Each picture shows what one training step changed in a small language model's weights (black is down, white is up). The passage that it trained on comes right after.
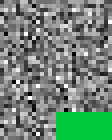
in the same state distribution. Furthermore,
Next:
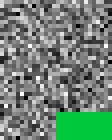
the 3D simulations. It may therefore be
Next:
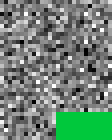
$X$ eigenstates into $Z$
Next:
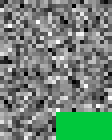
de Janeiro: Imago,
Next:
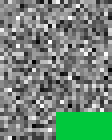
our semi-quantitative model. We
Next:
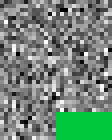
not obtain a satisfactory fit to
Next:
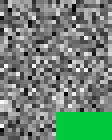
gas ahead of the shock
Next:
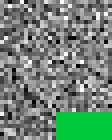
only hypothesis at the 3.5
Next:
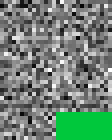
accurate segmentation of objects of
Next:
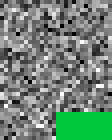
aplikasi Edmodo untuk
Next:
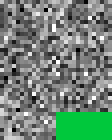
the hydrodynamic diameter of
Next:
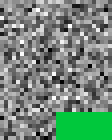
la voluntad de nadie. Pero
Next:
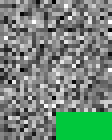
crecimiento del año 2017
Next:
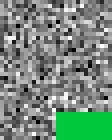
su parte, el semanario de
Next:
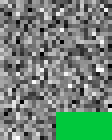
much better accuracy than at the
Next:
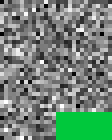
hutbe okutulup sikke
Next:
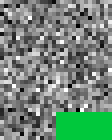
Heusler alloys have been predicted
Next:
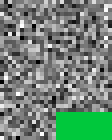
the auxiliary propagators appear in
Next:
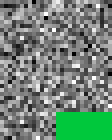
this phase appears only when the spin
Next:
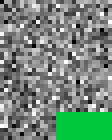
Heisenberg equation of motion of the
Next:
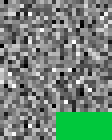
keng sohasi bo‘lib,
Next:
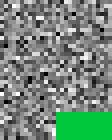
buscado debe recoger las
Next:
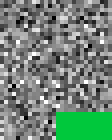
reveals a spectral Fourier expansion
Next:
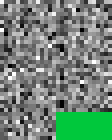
год Земля теряет
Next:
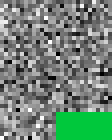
in the central regions have been undertaken
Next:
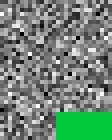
22 Februari – 10 Maret
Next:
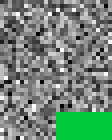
proof might be nontrivial. As to
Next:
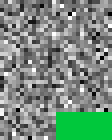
aussi dans la création des
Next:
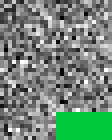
совершенства: им
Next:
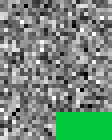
Câmara*. Disponível
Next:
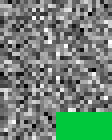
K. WINTER, E.
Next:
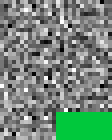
рівня за спец. 022
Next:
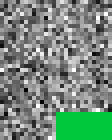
"context is recognized and risks
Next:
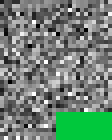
rate of change of the vapor mass in
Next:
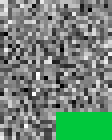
окремого суб'єкта у
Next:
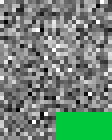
fidelity for both the complete
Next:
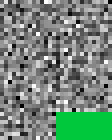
sebagian jumlah ayat
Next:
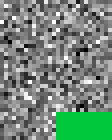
bracket associated with $P$.
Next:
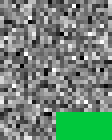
Hooft approximation, in more
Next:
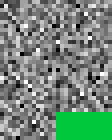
the Nb$_3$Sn cable from
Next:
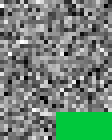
relationships that could have
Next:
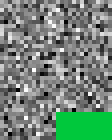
the protocol but do not learn any
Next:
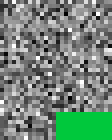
pulsed pumping by an order of
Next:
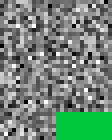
Taxminan 18°C da
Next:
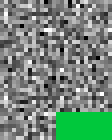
А.Е. Правовое
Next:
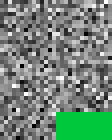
to baryon chemical potential, their
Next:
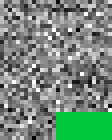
maximum somewhere at $l >
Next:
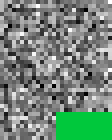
symmetric and static metric \begin{equation}
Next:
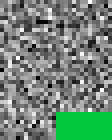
several dependent fluxes, the
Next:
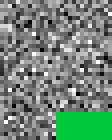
an den Betrieb des Museums
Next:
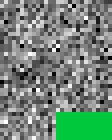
monolithic toroidal
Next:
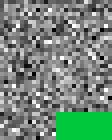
then defines the amplitude of oscillation
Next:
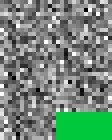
estrutural e de estabilidade. O
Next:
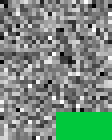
precizează unul din
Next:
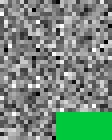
яқин бўлганликлари
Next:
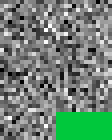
лойихани ишлаб
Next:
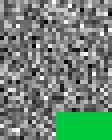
the Chern number, we use the magnetic
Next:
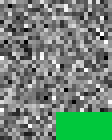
de l'OCDE concernant
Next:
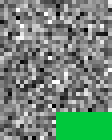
leur hauteur est souvent
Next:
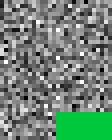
methods were applied: Analysis and
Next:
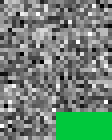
difficulty in using GLIMM is
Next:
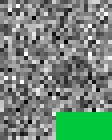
jump condition, \begin{equation}
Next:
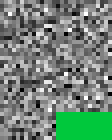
bo'yicha hujjatlar
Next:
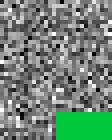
K (Thousand).} \centering
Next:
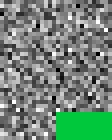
the one estimated in Brasser \&
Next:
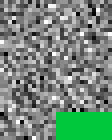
evoluat în cel de
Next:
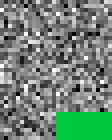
BCL3 (\textit{right}) is only
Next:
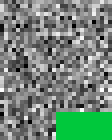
x}_1). \end{displaymath}
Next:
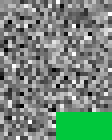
используется широкий
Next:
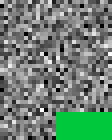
опыта работы со
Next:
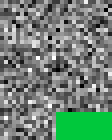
\section{Dirty Paper
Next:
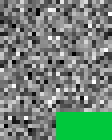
constrained by the high power consumption
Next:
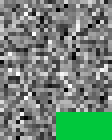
bismo namenili prvenstveno
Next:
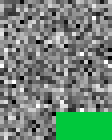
the membrane fluid implies
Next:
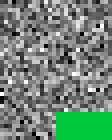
Multidisciplinary Research
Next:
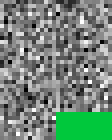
have great responsibilities during
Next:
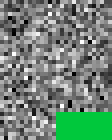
28 dias são demonstrados
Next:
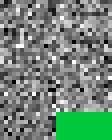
design principles, but their
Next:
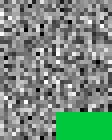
\centering \begin{tabular}{l l c c
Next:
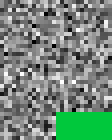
it is funded by the Chinese
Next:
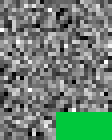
фенольных и алифатических
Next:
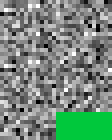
fact that the current of one nucleon
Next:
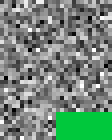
қилинади. Уларда сўз
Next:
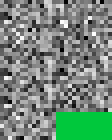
М.: ДМК ПРЕС,
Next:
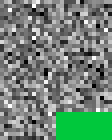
was supported by the Key Research
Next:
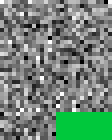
\alpha)}$, therefore away from the
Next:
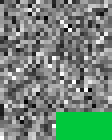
E}'. $$ Omitting the
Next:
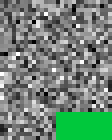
gas phase are found to be highly
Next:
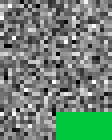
регионе посвящены
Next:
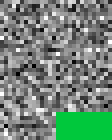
de investigadores/as desde el
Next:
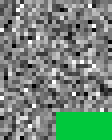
даже на фоне других
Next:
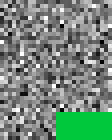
“Devon” tili bilan
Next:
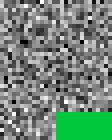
примеру, от Б. В.
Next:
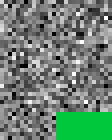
qo'shimcha bandlik
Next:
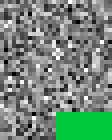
брака, пара должна
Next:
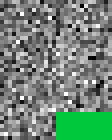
audience of a visualization by
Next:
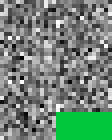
measured photometry are probably
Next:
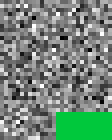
enhanced accretion rates for a
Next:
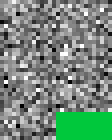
self-efficacy with subjective
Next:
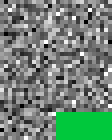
of the spin excitations, while it is the
